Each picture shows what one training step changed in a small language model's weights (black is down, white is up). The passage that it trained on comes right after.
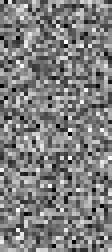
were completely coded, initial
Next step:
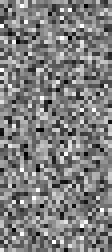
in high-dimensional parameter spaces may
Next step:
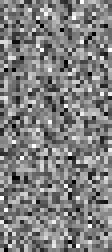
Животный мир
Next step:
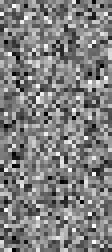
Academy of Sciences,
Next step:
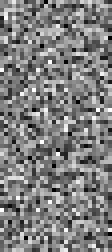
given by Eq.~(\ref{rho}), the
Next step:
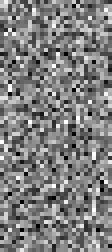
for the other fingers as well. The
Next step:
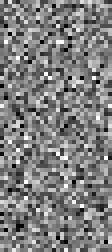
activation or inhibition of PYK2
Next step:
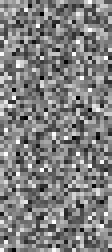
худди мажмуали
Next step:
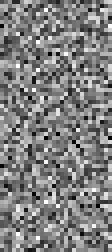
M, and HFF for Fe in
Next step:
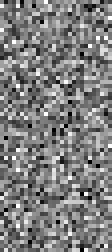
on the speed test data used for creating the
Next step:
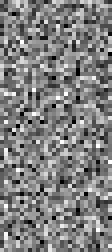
the analysis of the $\tau(\nu)$
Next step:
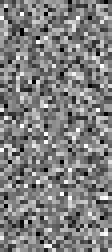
(a) Data rate and (b) total
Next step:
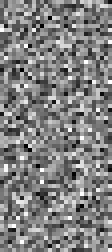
қандай товарлар ишлаб
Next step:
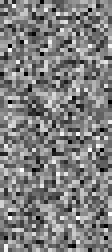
$z < 0.25$ are selected.
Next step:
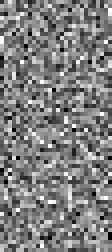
posto (isto é, ficou em uma
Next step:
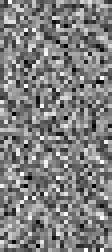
increasing mobility takes place. This
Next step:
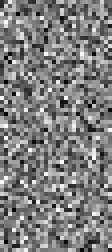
positive investor emotions. By
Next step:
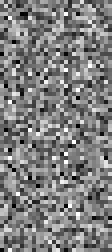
the Fourier spectra will still be
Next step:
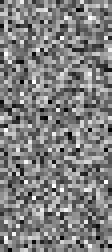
sharp rising edge and a steep
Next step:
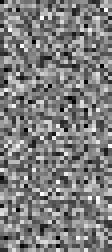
their stress. Coping strategies refers
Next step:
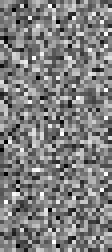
antes he hecho ya
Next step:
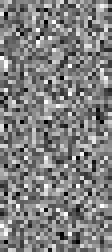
Acknowledgements We
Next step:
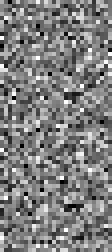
,\overline{\zeta }$) of
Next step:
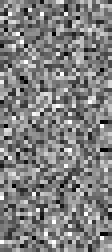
project. Its coordinates are
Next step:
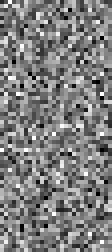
in women and girls due to an
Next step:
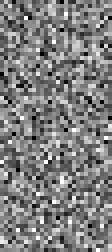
strength of standard and dried hemp
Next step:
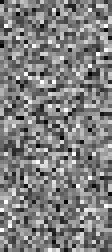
1, 2$: \begin{equation}
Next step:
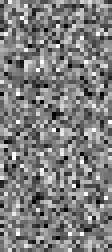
its potential as an accessible and effective
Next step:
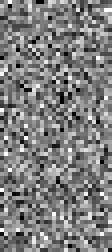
principle of banking
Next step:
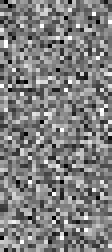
motor without controller is considerably
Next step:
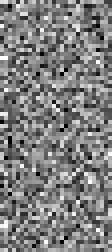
Spalte N Spannung an der
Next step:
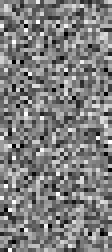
\begin{center} Figure 3,
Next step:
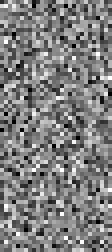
emocional eran más propensos a
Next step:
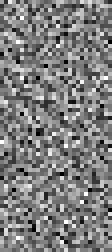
developed TURP syndrome or
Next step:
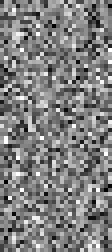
sanayi devrimi,
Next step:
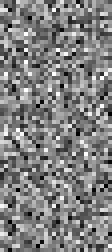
not fully consistent with this
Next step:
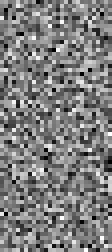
responses Predicting health risks
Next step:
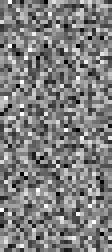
and school-related factors,
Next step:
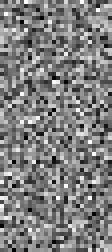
dilation currents represented collectively by
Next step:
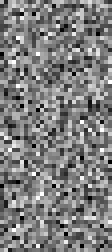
our approach is the explicit inclusion of the
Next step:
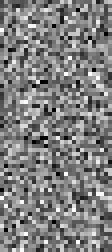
majburiyatini oldilar.
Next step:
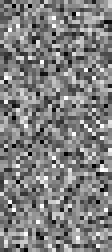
by satisfaction with pay ($\beta
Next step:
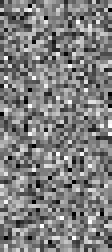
entre os casos confirmados.
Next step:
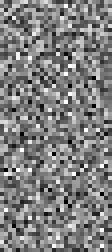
embedding for detecting
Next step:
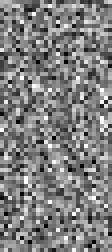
and additional supporting material can be attached
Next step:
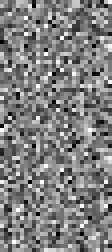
pueden variar según el
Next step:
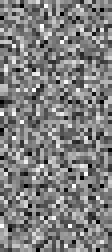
therein) that perform channel estimation in a
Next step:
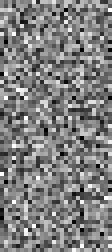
вірші «Дивна
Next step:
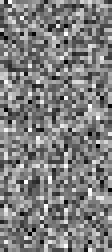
support the solution of current problems.
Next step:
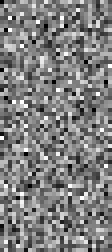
have used one-loop corrected mass
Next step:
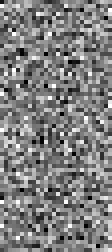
is shown in Table 1. The compressive
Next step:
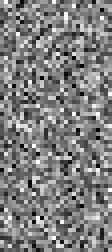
Hospital, Katihar,
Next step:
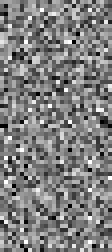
gadgets used, majority of the
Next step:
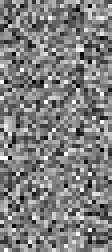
- [Ariel Silvio
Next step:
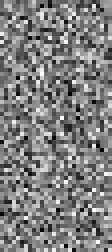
da apicultura na Costa da
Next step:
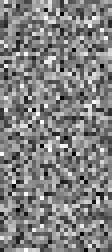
tayyorgarlik 4–5 oy
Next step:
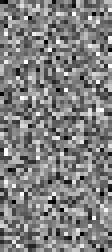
melhora considerável em relação a
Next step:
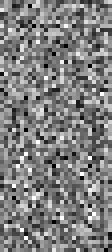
-xylanases were selected to assess
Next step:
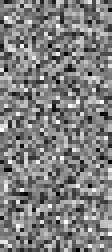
order parameters. Before reporting the calculation,
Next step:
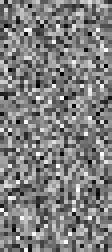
seconds and witnesses, fighting between
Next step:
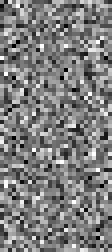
the target site. In this article
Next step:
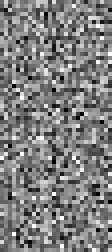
cada una de las propuestas del
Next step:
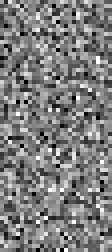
analysis of the results [2]. If the
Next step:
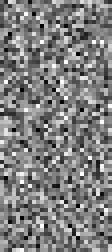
all the desired language features,
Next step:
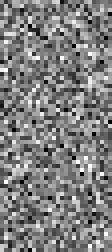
bo'lgan vazifalar xususida
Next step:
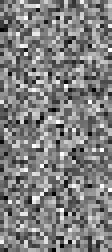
eserlerin ise isimleri
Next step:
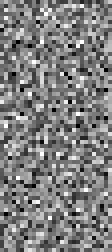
Рубинштейн С.
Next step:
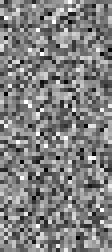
publication. }. Defining the real field
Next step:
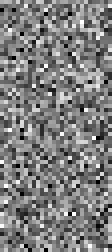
With such a share of social media coverage
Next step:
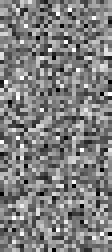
equal supply to demand at each time: -
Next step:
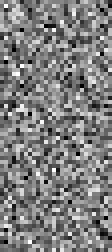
g'amxo'rlik qila
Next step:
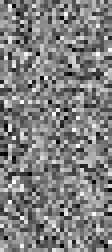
sharoitga mos holda
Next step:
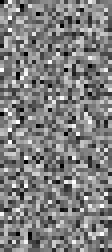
because it may be too vast to become
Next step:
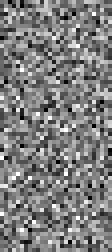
ml) is added. An
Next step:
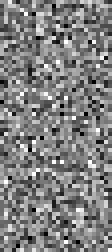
implant-related problems were also
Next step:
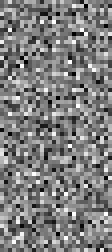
at intermediate precipitation
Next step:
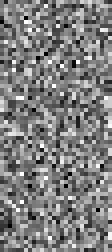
electric field from 0 to $10^4$
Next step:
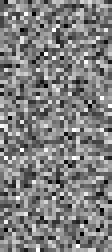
all interactions and suppresses the loop
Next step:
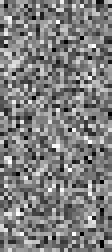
neologisms have taken are considered.
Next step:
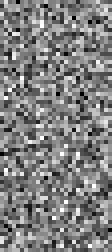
transforma a experiência de
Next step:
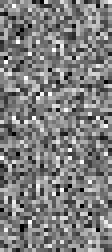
Mirziyoev Sh.
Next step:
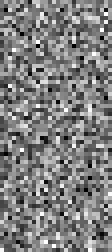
boshqaruv organlari o'z
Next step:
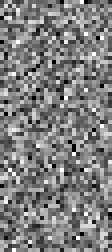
projects have led to long-term
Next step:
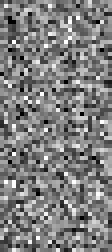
4 Gileń iri mallard
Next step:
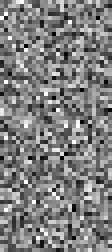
select broader or narrower terms from
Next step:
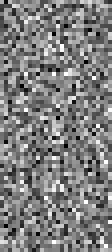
information held within those files applies
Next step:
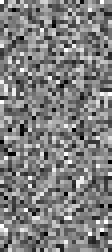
13. Huang CY, Lee
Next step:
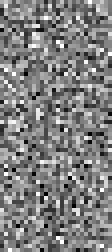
will describe ideas for efficient
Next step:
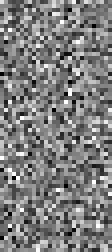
Connected Micro Grid," in
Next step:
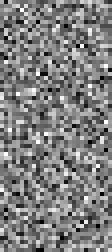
groups for duration of 2
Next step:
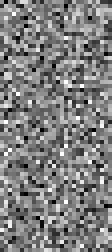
are as follows: \begin{eqnarray}
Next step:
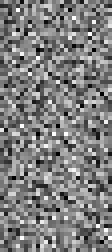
tijdelijke verschillen
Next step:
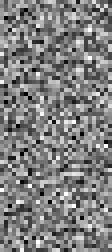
чем Кнауф,
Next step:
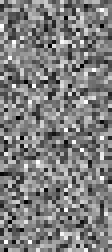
of prediction mistakes, with one
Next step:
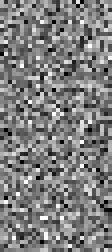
3: Genetic correlations among the
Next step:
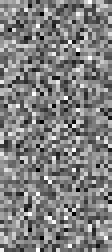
хәм қазақ
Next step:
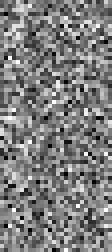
over cryptocurrency mining.
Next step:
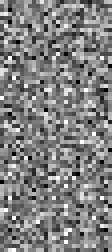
such that $G(y_1,
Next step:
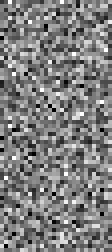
reviewed by *<name of research
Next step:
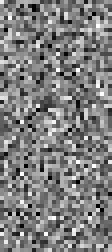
over quadratic fluctuations provided
